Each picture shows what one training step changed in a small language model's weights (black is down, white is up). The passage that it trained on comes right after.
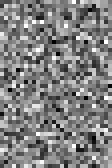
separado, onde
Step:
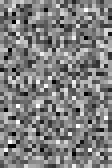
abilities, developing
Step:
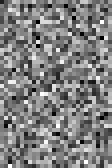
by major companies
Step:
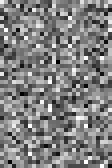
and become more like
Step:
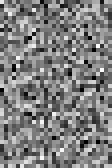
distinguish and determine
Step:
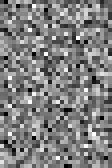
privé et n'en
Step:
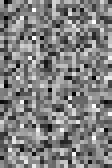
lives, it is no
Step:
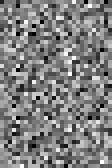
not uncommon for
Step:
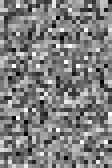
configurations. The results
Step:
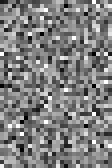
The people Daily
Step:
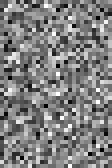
GDP contribution.
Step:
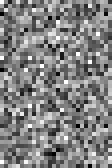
natureza opera com
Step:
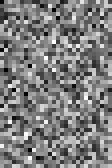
essays. The use of
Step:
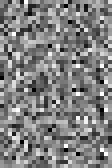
10% depreciation =
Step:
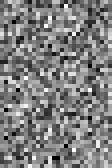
quantum materials recently
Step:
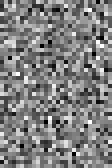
counterparts, to
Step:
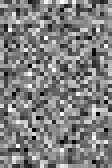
is searching. As
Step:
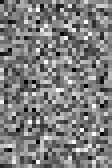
es tiempo que le
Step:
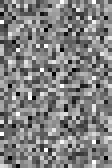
experimentation is performed without
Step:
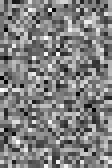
beste blyantene
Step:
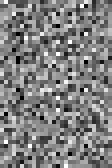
va taqdim
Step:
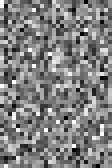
sensitive to properties of
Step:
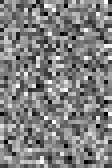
des femmes et des
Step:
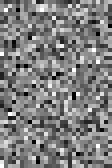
varieties, developed by
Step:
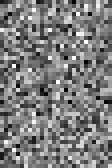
Libelta 27,
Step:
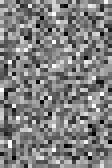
symptom assessment
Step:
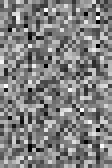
insulating in the density
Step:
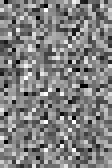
field theory described by the
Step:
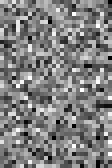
and the pupils.
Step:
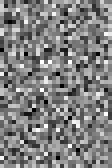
\Lambda \colon
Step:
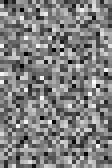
– as seen from table
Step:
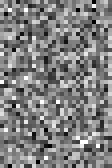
conditions with the iteration
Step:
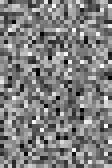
gender, or individual
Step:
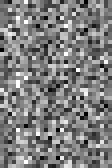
Precipitation of
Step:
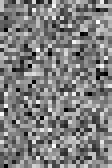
a significant impact upon
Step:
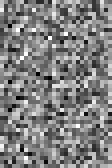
the correlation of the
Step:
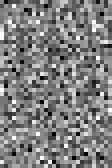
an erasure out of
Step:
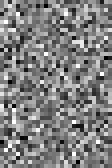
classified as grade
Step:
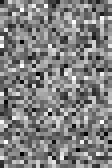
Cerrejón se
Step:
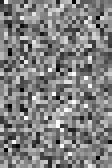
а о реальном
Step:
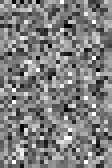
досягла 58
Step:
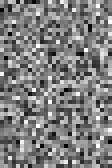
Chiba, S.,
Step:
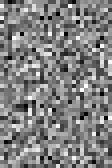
Çal dağının
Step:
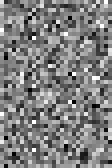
agent consumes in
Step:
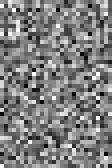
stars (filled
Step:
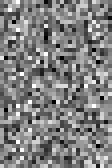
survival probability can
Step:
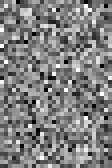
to poor prolonged
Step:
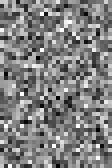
yields greater
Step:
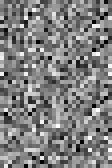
as the invention of
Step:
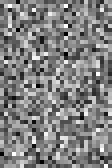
Expertise With
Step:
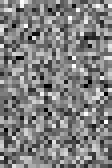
and click sheet
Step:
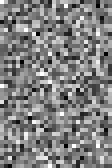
to be parallel to the
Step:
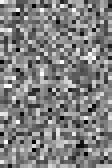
more stable from 2010 to
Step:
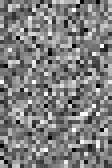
area is defined by the
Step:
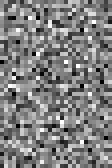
convite para. no
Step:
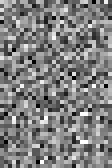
30% of the total
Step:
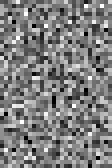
va Buxoro
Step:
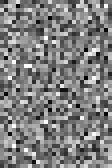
Figura 1), visto que
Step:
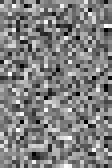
винаги ще
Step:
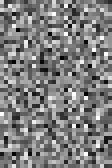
spectrum, a direct
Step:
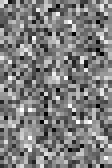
leave these next
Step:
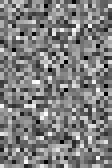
clinical pattern and
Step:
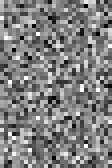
Chinese character teaching
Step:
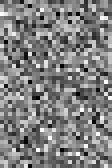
buyum yoki
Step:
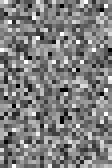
Superman comics
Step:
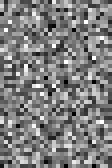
autonomous coding
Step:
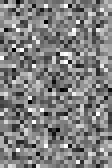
students in diverse
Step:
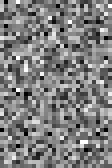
with a least element.
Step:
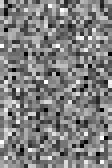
tema de la investigación
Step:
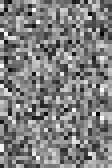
Limitation: Our
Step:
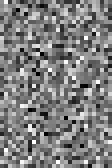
been detected in the last
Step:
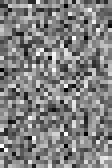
in redshift.
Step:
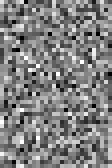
the notations of Ref.
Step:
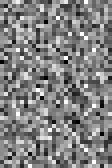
conflict of interest
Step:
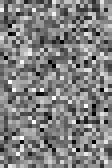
the one hand, there are
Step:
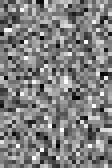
Fisher matrix depends
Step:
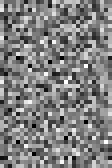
the lowest level is the
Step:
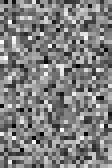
Pastoral Care*.
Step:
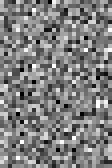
a lack of research in to
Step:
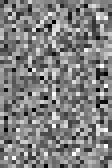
a synchrotron
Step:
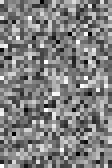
on the smeared null
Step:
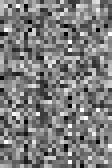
xizmat qiladi.
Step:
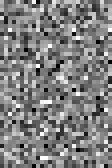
de los primeros.
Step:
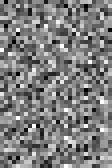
photon emission probability
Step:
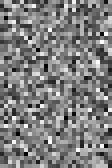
estar e melhores
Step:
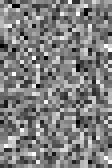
y cuello que
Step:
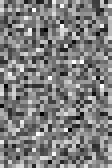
the same time provide a
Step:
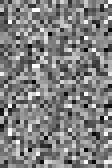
se les requiere
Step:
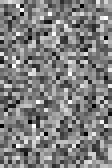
up quark sector.
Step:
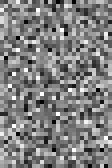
diâmetro à
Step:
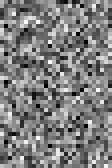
complex processing techniques
